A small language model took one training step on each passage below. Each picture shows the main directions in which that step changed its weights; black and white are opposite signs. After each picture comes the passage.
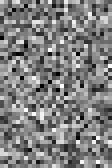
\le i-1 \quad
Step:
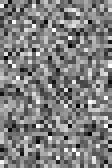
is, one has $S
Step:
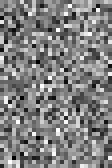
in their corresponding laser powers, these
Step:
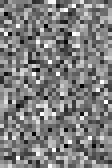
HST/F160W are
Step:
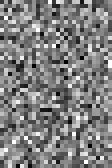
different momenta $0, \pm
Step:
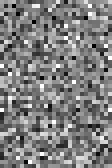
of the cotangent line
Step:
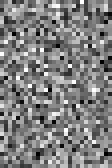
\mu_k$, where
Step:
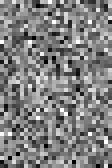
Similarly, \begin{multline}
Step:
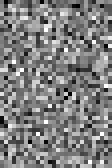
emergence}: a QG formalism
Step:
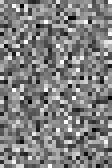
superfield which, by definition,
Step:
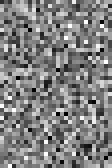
high cloud case can be seen in
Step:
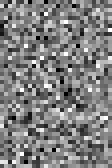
simulation. In the NPT
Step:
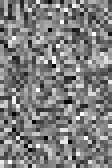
found \begin{equation}
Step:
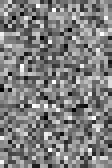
The tuning is probably incorrect
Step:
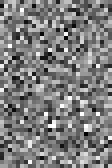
is parallelizable, in the
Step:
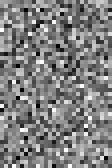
SiC by only changing the length
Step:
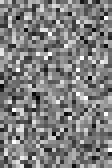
MDC peaks in %our
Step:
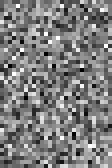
. \end{align} The
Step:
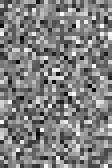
same parent sample, is
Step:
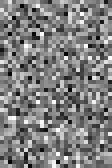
As a general covariant formula, the
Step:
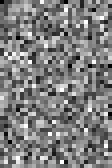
simple analysis based on generated SNR
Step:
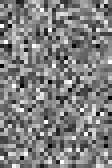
systems in which we can demonstrate that
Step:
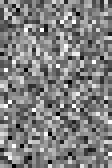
hot Big Bang cosmology
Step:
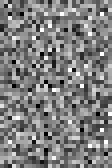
rate \md\ may be
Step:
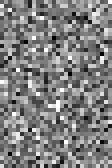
the accretion processes in low-mass
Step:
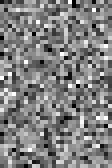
idea and progress on this new
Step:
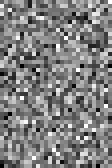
the ETT, the electronic
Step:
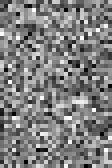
average to much larger values of the
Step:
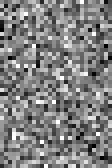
respectively. Note that the distribution of
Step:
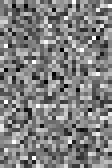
polynomial of the fourth order in
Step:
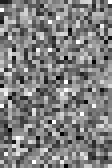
linear response of the flow to this
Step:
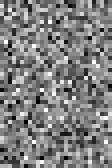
to believe that the
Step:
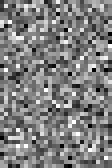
derive an upper bound on the size
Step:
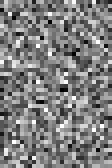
functions (as the functions in
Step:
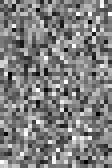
1** and Gurobi
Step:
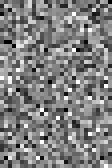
the preliminary experimentation
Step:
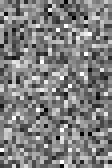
in context of formal generalization of
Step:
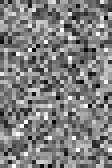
Phys. Rev. C {\bf
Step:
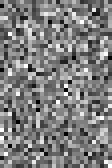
order accuracy, the order of the
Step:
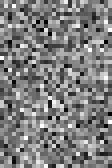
paradigm of reflective
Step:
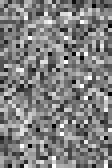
month = "2", year =
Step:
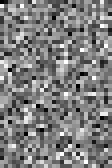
studied the further properties of this loss
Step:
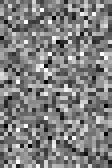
as our reference hopping). So
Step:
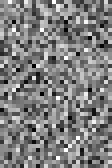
$m_{bb}$ distribution,
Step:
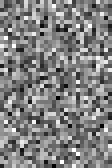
wave function. It is a
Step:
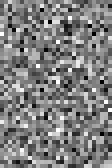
from high to low is:
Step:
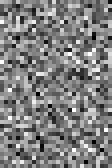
example, the optimal beam size for
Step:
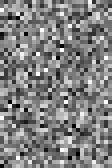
some assumptions are made about the frequency
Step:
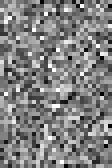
considering effective entry and exit
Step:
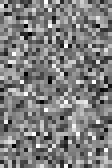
we note that the question of whether
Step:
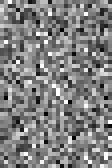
dynamic selection algorithm, $P$
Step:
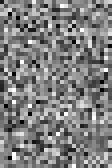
our approach to the results presented
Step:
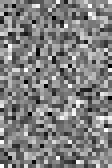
of the procedure has been checked
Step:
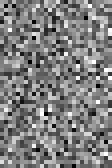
of threshold detection. Here we clearly
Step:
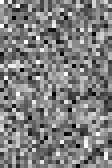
errors. The corresponding plots for the
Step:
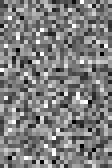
vertical branch cuts and poles
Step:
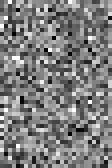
outer parts inwards: the 16
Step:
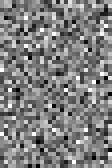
rich ecosystem of
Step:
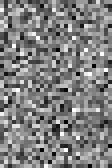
Landau-Zener approach from
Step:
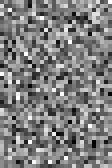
the dissipation time of disk material to
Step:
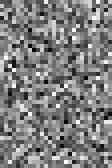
a long time for the quarks to
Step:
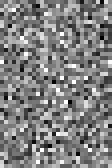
respectively, and $T$ is
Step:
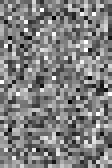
as a function of volume fraction.
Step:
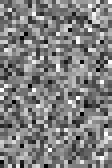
the sum of {\it{three
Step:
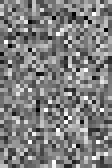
as a consequence, the absorption lines
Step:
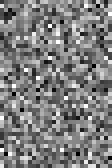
University} \centerline{\it
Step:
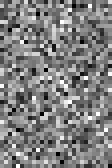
pulsar wind emissions. Both
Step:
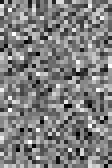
different experiments, the best limit on
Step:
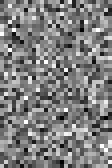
regimes of parameter space where the
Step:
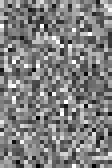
geometric amplification ratio in its
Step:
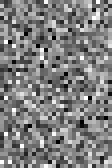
a sum over various contractions
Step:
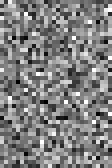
H-flash and the
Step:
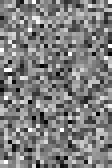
signal (data) pulse information
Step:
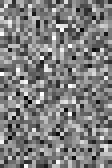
state occupation number $\delta
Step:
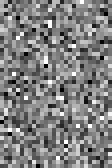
with experimental values, we fix some
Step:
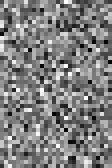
along $a$ axis from
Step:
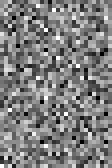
The dates will be filled
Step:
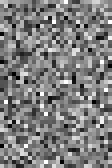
since seismic coherence is
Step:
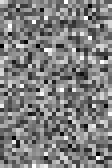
be achieved with the help of the
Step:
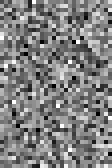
the conclusions listed subsequently until the
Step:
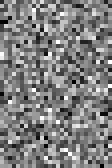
cluster sample. We smoothed
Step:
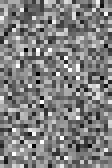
response, in modulus, than for
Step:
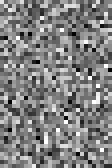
bands, and allowing a metallic
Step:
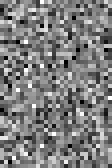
For these reasons, autonomous
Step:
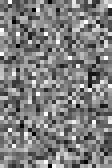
film is therefore 1.07.
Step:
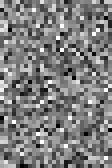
${\vec B}$. For simplicity,
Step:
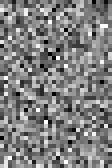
to it also, however, we
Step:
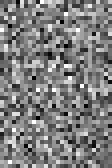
study \begin{equation}
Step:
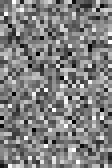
give an invisible signature
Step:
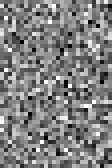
volume of the transverse space. There
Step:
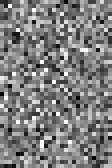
Hubble Space Telescope, obtained
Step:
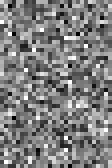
scanning the whole range of
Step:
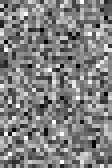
respectively. The both aspects are again
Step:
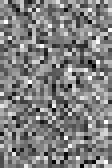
the squared norms of the
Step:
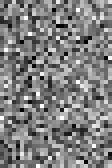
state basis compensates for the
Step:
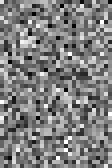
variability, the A/V classification
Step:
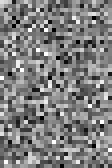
Optical and Excitonic
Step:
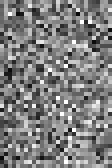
the model terminates the interaction
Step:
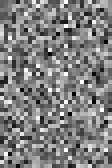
DFT+$U$ to perform
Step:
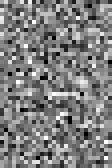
time delay before spreading out
